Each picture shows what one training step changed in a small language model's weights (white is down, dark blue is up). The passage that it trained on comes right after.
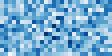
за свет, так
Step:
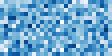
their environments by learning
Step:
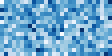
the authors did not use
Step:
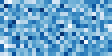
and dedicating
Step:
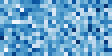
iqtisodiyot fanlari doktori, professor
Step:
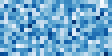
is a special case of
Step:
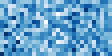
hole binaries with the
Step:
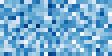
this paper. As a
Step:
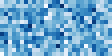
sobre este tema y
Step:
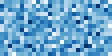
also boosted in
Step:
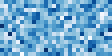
can directly affect sample quality
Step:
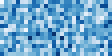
of the waveform
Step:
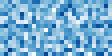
mercado internacional de
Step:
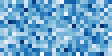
minimization method, slight
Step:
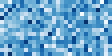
foi de preparar
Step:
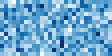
discrepancy between a
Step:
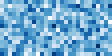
изложби в
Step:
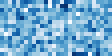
se procedió al
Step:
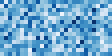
obrazlar esa
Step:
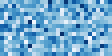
an orbit reaching the
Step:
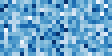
Carbon atoms are
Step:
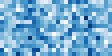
hamda yozish
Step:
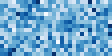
usaha bersama
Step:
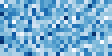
implantação de
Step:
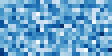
effective density is still
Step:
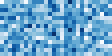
the CMB to receive
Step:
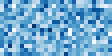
Aspects of Quantum
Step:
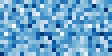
is still an order of
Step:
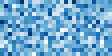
grow too quickly
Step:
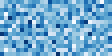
an imposed pure
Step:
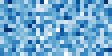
Section 3. In Section
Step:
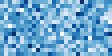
chunki ularni
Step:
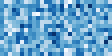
$\cal H$ is
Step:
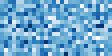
del mismo para la
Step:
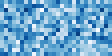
spectrum (which will be
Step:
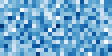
formé, temps
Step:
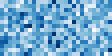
mais conhecimento
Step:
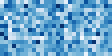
all metal lines were
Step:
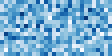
movimiento. El
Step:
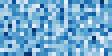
cimento aumenta em
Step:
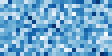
protocols for UAV
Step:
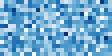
and moved to the
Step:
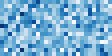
information in latent
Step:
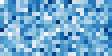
and complete the proof.
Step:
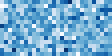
подібний досвід
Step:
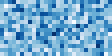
jeunes de son
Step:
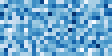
Slagle no era
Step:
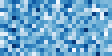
and allow for more precise
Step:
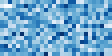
looking for the string
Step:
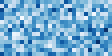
sama lain.
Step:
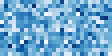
b \bar b$
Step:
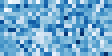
this dataset labeled
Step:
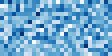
the wire would be
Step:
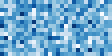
entry point.
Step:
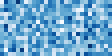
that in the past such
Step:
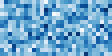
magnitude lower than the density
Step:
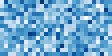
conserves charge although the
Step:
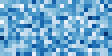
é, se a
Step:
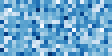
this methodology is appropriate
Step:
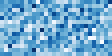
el germen de
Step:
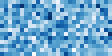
resolution to $\Delta R
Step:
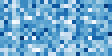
Kunth RO
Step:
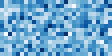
next thread to run
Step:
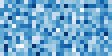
a specific channel,
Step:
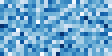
two models also work with
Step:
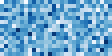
As the wake
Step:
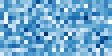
in Turbulence}
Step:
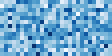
estratégia, o
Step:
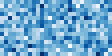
trata de un
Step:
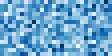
structure surveys, and the
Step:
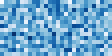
of the elliptic
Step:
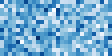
keldi. Bu
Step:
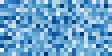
the EIT linewidth
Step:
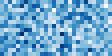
қозиш ишлари
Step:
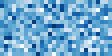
7B, scored
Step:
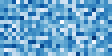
The reference laser is
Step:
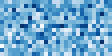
experimental curve is fitted
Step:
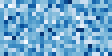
subsection). On a
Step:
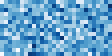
by the National Science
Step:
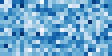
was chosen to be the
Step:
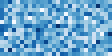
GRB remnants
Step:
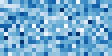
less than the coherence
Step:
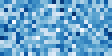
distributions because it bounds the
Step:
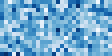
prior is chosen to be
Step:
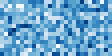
séparées par
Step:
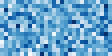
just a few points needed
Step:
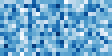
is infinite, any
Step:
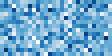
binding than
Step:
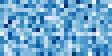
observed in all seven
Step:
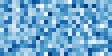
world-volume provides
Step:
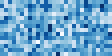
uniform convergence, and the
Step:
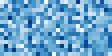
finally, the standard
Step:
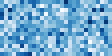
acordat o
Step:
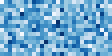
2020 Influência do
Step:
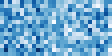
Bu kesimlar
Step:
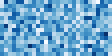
that, even at very
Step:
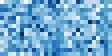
the main conclusions.
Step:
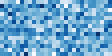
um momento crucial
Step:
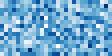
papéis não
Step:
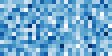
policy, sharing
